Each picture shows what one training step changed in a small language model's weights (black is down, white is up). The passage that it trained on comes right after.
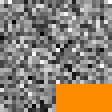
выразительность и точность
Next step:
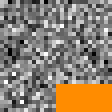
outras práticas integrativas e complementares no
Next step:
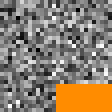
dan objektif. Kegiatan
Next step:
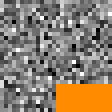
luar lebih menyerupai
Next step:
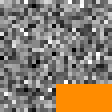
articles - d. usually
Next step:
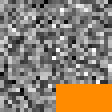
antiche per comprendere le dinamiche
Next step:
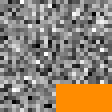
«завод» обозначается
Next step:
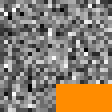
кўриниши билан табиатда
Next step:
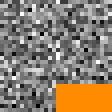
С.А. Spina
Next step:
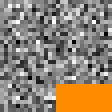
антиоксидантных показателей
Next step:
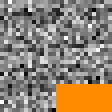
как аналогичный показатель для
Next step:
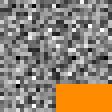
tenglik, global hamkorlik,
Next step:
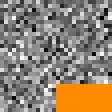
4 Beden Modeli™
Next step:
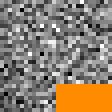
xastaliklari, nafas olish,
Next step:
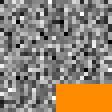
- спонсори. Блок
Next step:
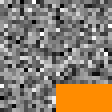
creation of diverse compositions are
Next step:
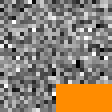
chaque historique de traitement
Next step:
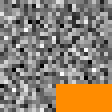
Setelah direduksi,
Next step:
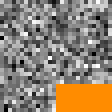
mamlakatlarda) minimal bulgan.
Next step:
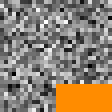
cubertas, en distinto
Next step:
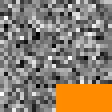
ma'naviy namunalarni kuzatish va
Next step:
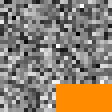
UTIs. Dessa forma, a
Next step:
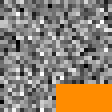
A abordagem da pesquisa foi qualitativa.
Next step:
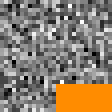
инвесторов и общественности,
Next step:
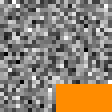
санъатининг шаклланиши ва
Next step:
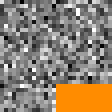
de reeds opgedane
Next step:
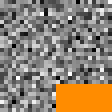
Novi Sad, Novi
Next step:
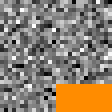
Emociones en el Aula Solo
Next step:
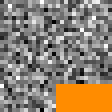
омиллари, усул ҳамда
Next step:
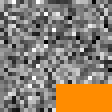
e/ou em áreas de situações
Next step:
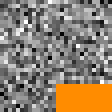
қилиши лозим. Республикадаги
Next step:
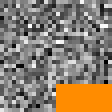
Airway Inflammation in
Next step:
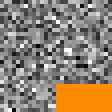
Q.H., Ergashev A.
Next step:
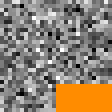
Chunki O'zbekistonning JSTga
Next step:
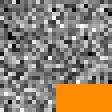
journaliste de la chaîne
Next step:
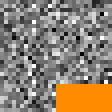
va erkin ixtiyoriylik
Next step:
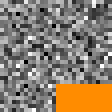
kötü hissetmeye
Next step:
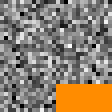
psychological defense of students,
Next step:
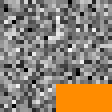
oficial de residencia, en
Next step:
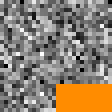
las comunicaciones que se están
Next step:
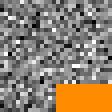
utilizada para o modelo de análise de
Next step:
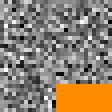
with change z by 1 else say
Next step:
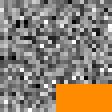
годы своего детства
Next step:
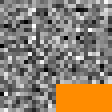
los usuarios debe garantizarse a
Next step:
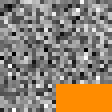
ввод по мощности
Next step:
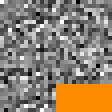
investigación en Humanidades Digitales
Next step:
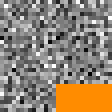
на рисунках 1.
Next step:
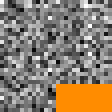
Farmacia. Unidad de
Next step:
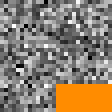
An Exploratory Study
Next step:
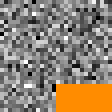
Shomurodov R.T.
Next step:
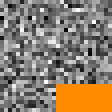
para apreciar la complejidad
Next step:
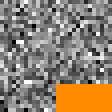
die Art der Forschung,
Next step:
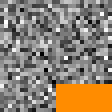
fim de gerar uma mudança no
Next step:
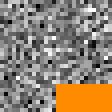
O'zbekistonda oq boshli
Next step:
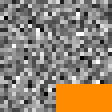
шахслар фаолиятига доир
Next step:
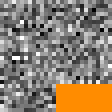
san’atshunoslik, musiqa
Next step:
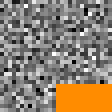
13. Офіційний сайт
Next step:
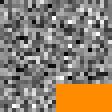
la Universidad Nacional Experimental
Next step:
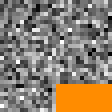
metals in the surface waters of
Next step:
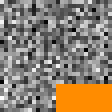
стихийным бедствиям
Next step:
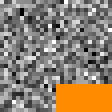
у сфері протидії
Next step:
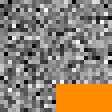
асосда намоён бўлувчи
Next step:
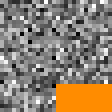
Uzbekiston Respublikasi Fanlar akademiyasi
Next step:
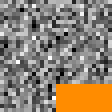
chez les étudiants «
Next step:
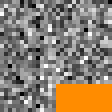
forma sistemática la resiliencia de
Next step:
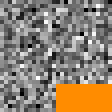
c'est la carte, la
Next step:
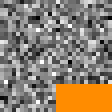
nomlangan 59(1) –
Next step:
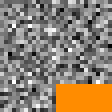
and contextual reading of the
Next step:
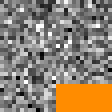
развитием целостности личности
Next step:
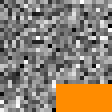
Бекназарова Х.Х.
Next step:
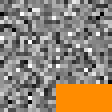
și medico-legale; -
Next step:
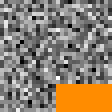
turgan joyda yugurib
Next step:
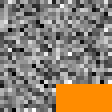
aniqlangan. Uning eng yaqin
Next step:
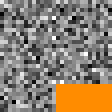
va ommaviy kommunikatsiyalar agentligi
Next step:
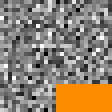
қатор бўйлаб 50-60
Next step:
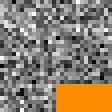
the Great Patriotic
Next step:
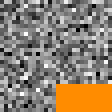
nouveaux. L'idée
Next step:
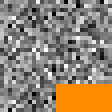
notas sobre a leitura na
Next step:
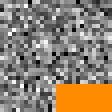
drept un micronutrient
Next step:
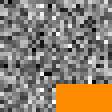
en la publicación internacional de artes
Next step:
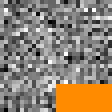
quando comparados com exercícios
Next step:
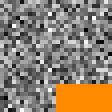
الحكم: أبو
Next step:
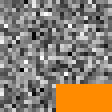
de leiding) voordoen,
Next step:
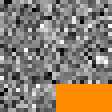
/ biserică**. Statul
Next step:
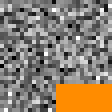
несколько наказаний. При
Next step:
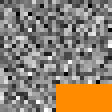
Villegas - Institucional -
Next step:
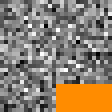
the writer explores the types
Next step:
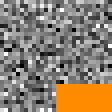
dan berwibawa untuk
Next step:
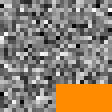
proximité émotionnelle et
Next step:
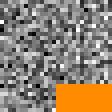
(ThULB) für ihre
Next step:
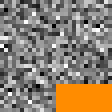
проблемы назначения и производства
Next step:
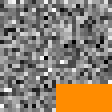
en los Estados Unidos y
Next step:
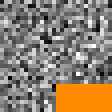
— EUR-Lex,
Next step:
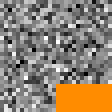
sodir bo'lmoqda.
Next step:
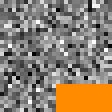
2 bosqichga bo'linadi:
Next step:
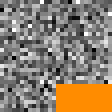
lebih berkembang dalam sistem
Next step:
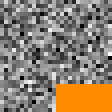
auch in den Citizen Science
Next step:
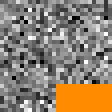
aksiyalarni nominal qiymatini
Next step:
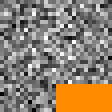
ülkelerin silah ve
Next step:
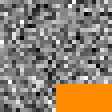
cateterização em pacientes com
